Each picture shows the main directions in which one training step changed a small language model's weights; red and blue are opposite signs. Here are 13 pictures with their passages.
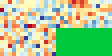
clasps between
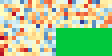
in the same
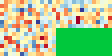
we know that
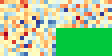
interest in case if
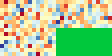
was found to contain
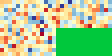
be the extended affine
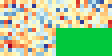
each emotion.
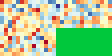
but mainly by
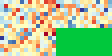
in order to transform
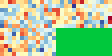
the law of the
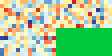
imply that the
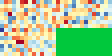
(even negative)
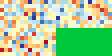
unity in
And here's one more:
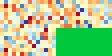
Then the INC
